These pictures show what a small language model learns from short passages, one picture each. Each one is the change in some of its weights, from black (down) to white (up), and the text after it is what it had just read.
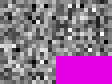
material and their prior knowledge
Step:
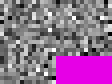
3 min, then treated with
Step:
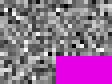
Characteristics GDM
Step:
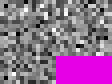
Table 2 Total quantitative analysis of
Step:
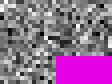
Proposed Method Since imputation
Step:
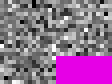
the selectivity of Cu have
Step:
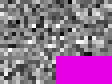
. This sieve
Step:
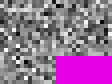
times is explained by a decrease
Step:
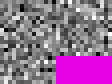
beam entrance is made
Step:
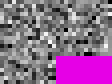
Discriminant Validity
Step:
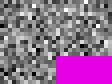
the exact values of input bias
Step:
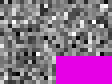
low amounts of steel fibers
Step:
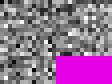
mark in the archaeological
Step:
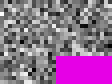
ways to measure the distance between
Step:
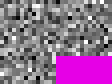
cost more and produce less.
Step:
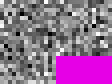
4: Deflecting
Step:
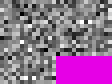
Cu(II) even in
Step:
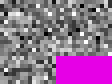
requires manual output checking by
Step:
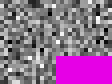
mobilise private finance
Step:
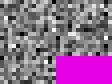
blind stick,
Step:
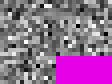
the shape of these fibers is
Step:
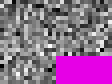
before being accepted. 3.
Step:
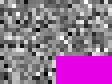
The gain and offset errors
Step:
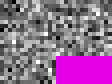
patients with ASCVD
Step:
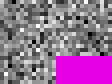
IT industry, the process
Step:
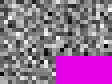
G, Orhan E,
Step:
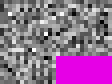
culture and politics.
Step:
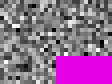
its lack of measurable
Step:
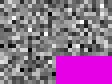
Holy Prophet
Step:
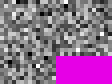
model of airline crew
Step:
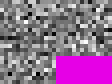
Experiences? Publications
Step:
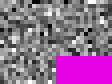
high burstiness in the
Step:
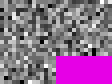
protective strategies conventional therapy
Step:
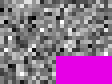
user specified frequency threshold, without
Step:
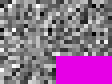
pay to see it.
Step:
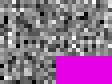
Mechanical Engg.
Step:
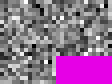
H_1 in the range
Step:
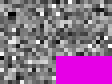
momentous awareness of the body
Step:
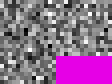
90 minutes for complete processing.
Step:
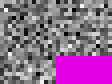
protection system for the exhaust
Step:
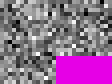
owner can suspect
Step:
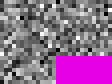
that has only sheet
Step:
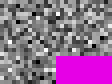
either internal migration within a
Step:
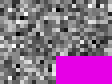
The DALES dataset can
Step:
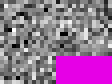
resources are mainly two. -
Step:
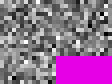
concluding observation is that as
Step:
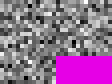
to give short presentations of
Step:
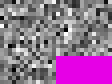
allow adequate visualization. The
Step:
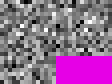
Chapters, that contains
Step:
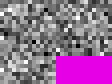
conducted a study to evaluate effect
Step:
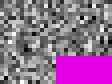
its open neighborhood.
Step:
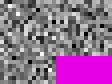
between variable of interest and
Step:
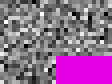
broad-spectrum therapeutic
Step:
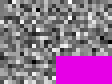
of Rural Social Sciences*
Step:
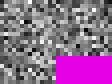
to reflect upon the relationship between
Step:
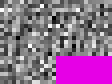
mean stress. Itoh also
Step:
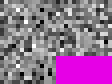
expected to have a quality
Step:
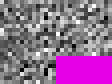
σ and E are the
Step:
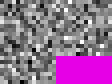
the novel method was shown by
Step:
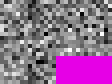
stars of 20 –
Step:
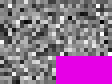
easily extendable for other
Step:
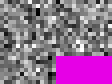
Sea Costa
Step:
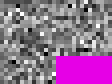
and the Applicant will
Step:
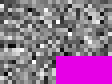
The oldest case group
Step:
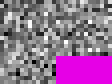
with Shaanxi
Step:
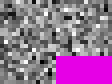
the experimental procedure were 985
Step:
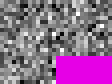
can now gaze upon
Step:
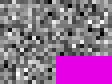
of stroke and adverse
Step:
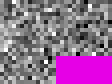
journals and is
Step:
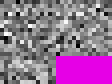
packaging literature has become increasingly
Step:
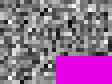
its operational period, avoiding
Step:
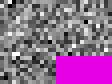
a simple geometric meaning.
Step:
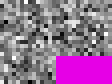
on targets for spatial ability development
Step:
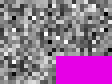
time = 1 s,
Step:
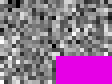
also seeks to combine
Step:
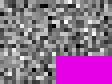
IVF outcomes, particularly
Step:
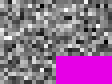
the chart allows the consideration
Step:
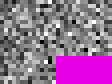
mobile transshipment
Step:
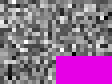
FM and AFM
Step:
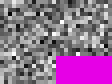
shell membranes is primarily due
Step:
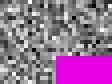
the pattern of prescriptions
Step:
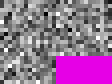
we investigate the mutual
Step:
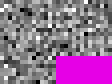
the context of business and organizational
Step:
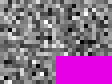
Surgery from 1st July
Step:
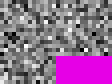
is time-consuming
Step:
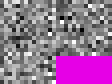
followed by 23% with 2
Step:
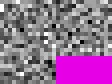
statistical approach ensured reliable and
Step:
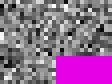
of 100 images that reflect the
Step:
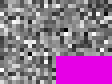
this effect. But there is
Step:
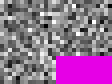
above all make sure the
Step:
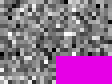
error. Now, Is
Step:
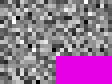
the energies of
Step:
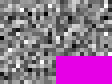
minutes. The method was
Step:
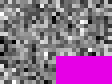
with regards to strong
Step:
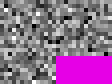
employment particularly in the organised
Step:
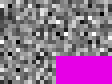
optimal performance. Figure 2.
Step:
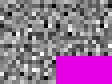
and the approximate number of
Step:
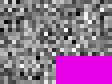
betterment of humanity
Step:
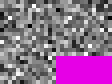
later, with replacement of
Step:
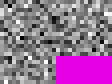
1 **Operational analysis
